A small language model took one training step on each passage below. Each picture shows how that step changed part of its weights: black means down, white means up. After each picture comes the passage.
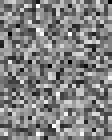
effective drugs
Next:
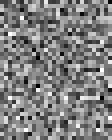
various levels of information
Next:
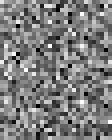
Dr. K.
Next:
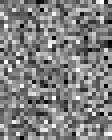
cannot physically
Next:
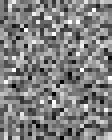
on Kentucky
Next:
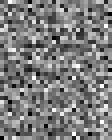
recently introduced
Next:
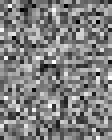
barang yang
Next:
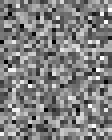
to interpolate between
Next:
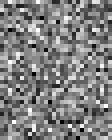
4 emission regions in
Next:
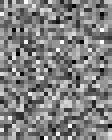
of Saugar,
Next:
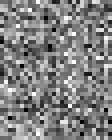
5 hours the
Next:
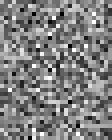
Because no such
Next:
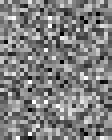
computing components.
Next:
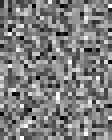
akan datang.
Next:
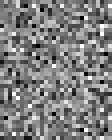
reproduced in
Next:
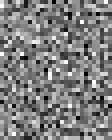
because instructors
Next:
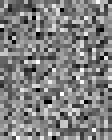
intercept should provide information
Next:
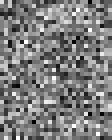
and attitude in
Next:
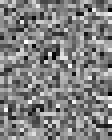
serviços. As
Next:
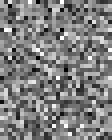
and spin-0
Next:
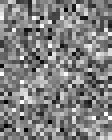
lithium ion,
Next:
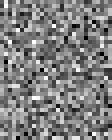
proved Proposition
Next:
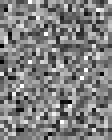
and $\lambda$ are
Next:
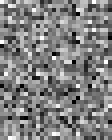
da verdade e
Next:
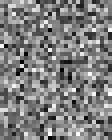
use of their own
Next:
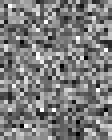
provision of public
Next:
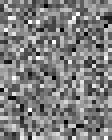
not a realistic model
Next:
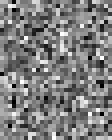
ferida ou
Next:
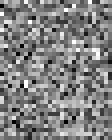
in meerdere
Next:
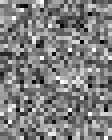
minimizing the
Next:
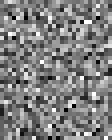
de la población
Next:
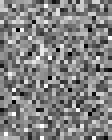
the distributions of the
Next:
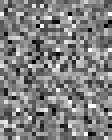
of IS was determined
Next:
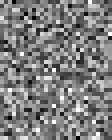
from the ground state.
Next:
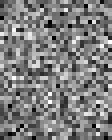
sharp back
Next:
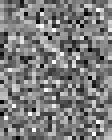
and these have been noted
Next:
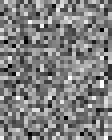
queries, and
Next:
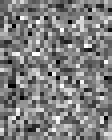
- Faiz,
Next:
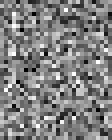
T., Asaul
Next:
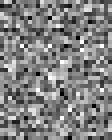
sin duda,
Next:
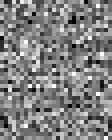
load and generator
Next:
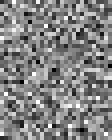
Document to the
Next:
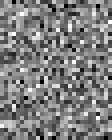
discharge in public
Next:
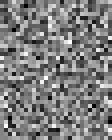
small streams and
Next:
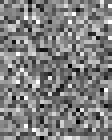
each learner. Formal
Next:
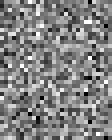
de expressão de
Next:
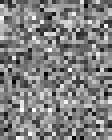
In these models, a
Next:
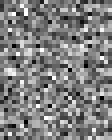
Marcel Mauss
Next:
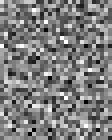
steps in this process have
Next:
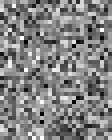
of monitoring the
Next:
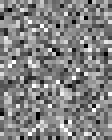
local directions x , y
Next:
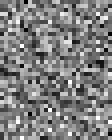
storing chemically
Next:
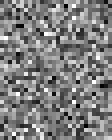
The value of $\eta$
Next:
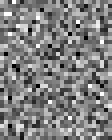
in the infrared as
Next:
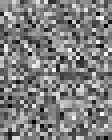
many iterations to
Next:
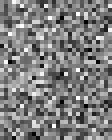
visible and also because the
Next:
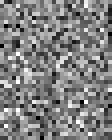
(dust produced by
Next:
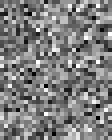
că scopul
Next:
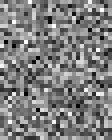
of companions for which
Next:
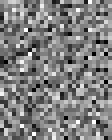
of the plateau as
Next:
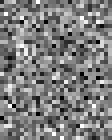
low computational complexity and
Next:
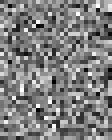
This thesis presents
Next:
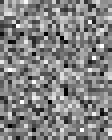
us to another power
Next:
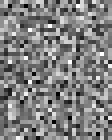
media as a leading
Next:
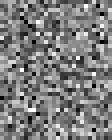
Sesuai 16
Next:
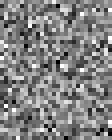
time keeping the
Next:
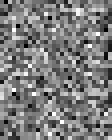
by practitioners with
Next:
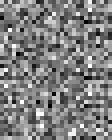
representation pairs,
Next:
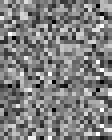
pontuam que a
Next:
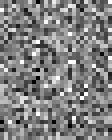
з Відня і
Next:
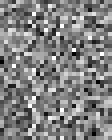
comportamento em
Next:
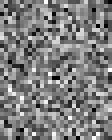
of the SPM
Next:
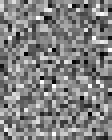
e contribuições
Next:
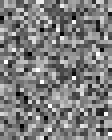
as well as strong.
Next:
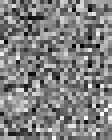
não compreende
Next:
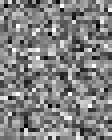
asrda. II
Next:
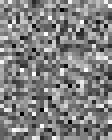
Figure 9. The
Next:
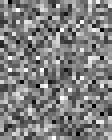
of rapidity as
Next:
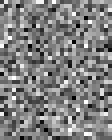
interactions: those
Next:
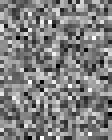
Emergence of
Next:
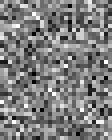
of an up flow
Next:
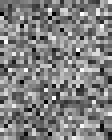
with the same settings
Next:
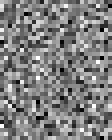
literature and
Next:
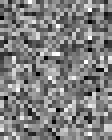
estudio, los
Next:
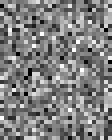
an increasingly significant
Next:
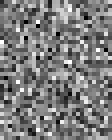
Benefits - -
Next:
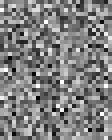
individual talents and
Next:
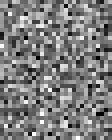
obtained if the radiation
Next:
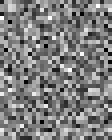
stands third
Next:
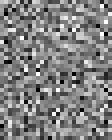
fundamentos de la
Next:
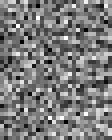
Temp: Air
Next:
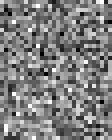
can participate in group
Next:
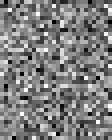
both gas compression
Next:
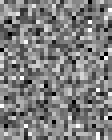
a certain subset
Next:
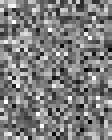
security like
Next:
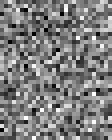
Artık bu
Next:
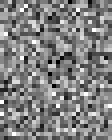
space the Hodge
